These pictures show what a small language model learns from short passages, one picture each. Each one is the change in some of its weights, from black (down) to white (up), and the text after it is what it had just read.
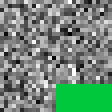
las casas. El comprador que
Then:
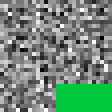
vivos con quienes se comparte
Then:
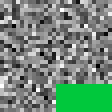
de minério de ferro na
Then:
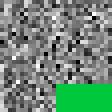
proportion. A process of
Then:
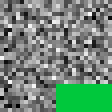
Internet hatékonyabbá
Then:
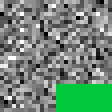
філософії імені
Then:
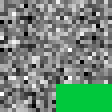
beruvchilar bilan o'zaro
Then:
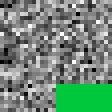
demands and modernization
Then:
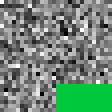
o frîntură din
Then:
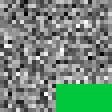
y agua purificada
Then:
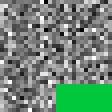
dilakukan dengan menggunakan bahasa
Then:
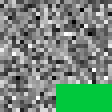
visitar a região, onde
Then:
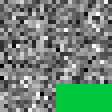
bazani yaratishga xizmat
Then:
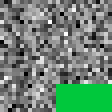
italiya san'ati va
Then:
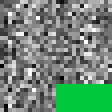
Respublikamizda mehnat
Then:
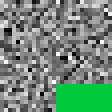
i_ar-ran del 6 mar,
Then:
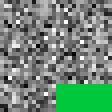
in folgender Abbildung zu
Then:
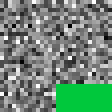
em relação às casas.
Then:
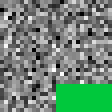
in public high schools
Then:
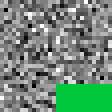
comprehensive health
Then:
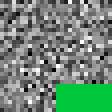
Eduardo Coutinho.
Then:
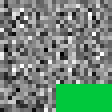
que llama la comunidad
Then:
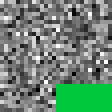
ekanligi. Natijalar
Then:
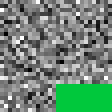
parlamentaria a nivel
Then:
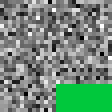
proporcionam liberdade aos seus
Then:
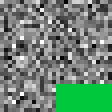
primo. Nella rivelazione
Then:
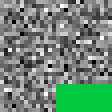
ENHANCING THE
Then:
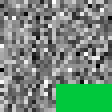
licitație, pe
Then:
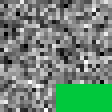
modernizatsiyalash va
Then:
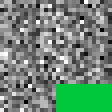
ер участкасига
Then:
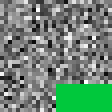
behoefte die er op dit
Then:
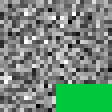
zur Sprachproduktion zu
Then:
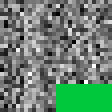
saparında erisilgen
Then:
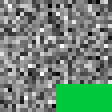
prorektorów, trzech
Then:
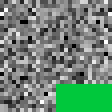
va inshoni yozishdan
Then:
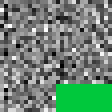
dos primeiros trabalhos
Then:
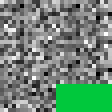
سوی قوت و از
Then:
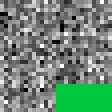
saúde. Construir
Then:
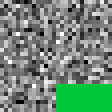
целью предотвращения
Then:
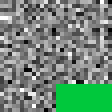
tanqidini mutloq
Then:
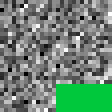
yaragan muqaddas til va
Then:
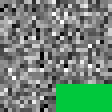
o'zlashtirishi maqsadga
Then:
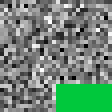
yaratdi. Ushbu
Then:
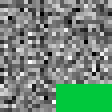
incluem análises de
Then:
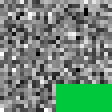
momento, supe que debía
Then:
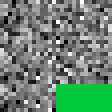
No todos los estudios demuestran
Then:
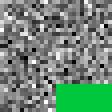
pentru a menționa
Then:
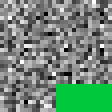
та машинного навчання.
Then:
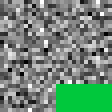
На основе выявленных проблем
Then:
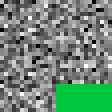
courts in Nigeria's
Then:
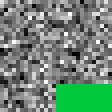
yozuv yaratilganiga besh
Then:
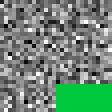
International Middle-East
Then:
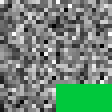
islohotlar oliy
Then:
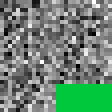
Xulosa qilib shuni
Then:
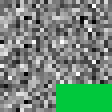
qiz quvdi, kim
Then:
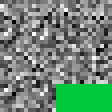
do Quadro Geral não se
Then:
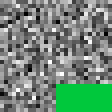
рекомендации по развитию
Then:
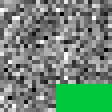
грамоти і, разом з
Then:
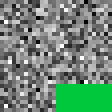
in cooperation with the
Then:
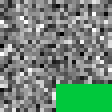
ko‘hna tariximiz
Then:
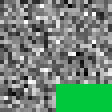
contexto en el que surge este
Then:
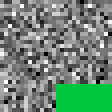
in cui si ribadiva
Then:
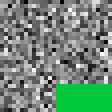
época, por su
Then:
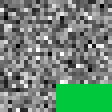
mismos errores y por
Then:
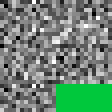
and industrial areas from the
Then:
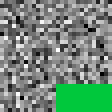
fundida con el fondo
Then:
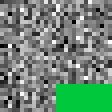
yilning yanvar-dekabr
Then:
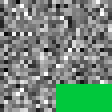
ролі Божественного
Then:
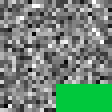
^b Yukarıdaki
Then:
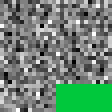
se muestra en la figura
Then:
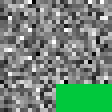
realizado, é crucial; -
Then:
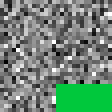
uslubi, obidalar
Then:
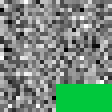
du soufisme dans le Mali
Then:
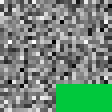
[Accessed 18 July
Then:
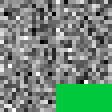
pe atât de exacte:
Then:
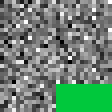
que esta lenda poderia estar
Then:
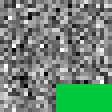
tasnif qilish zarurligini
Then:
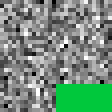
M.B., Kukutsch
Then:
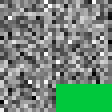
sonining ortishi sababli
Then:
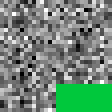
uchun mavjud bo‘lgan
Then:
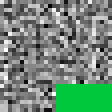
o seu também [clikando
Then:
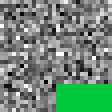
todos obterem classificações
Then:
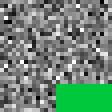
vegetal (médio
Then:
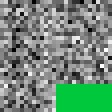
y a las futuras generaciones.
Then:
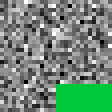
trifosfato de
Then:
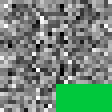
a melhor decisão foi também
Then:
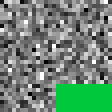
como forma de enfrentamento à
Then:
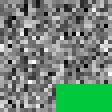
Andijon musiqa bilim
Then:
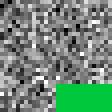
применения методов и результаты
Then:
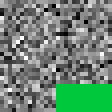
di 21 ml di euro.
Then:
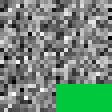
тадқиқи ўрганилган.
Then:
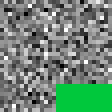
выражается в ее
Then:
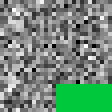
and multiple regression
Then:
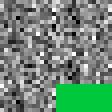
se puede definir como la
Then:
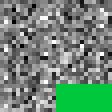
уточнили клинические
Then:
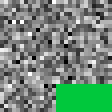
у стані поставки 19,00
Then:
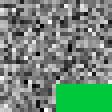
mortes em 2007, sendo a
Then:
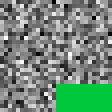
y profesional guarda relación con
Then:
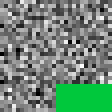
fikrlash' falsafiy
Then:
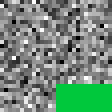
emphasizes that a
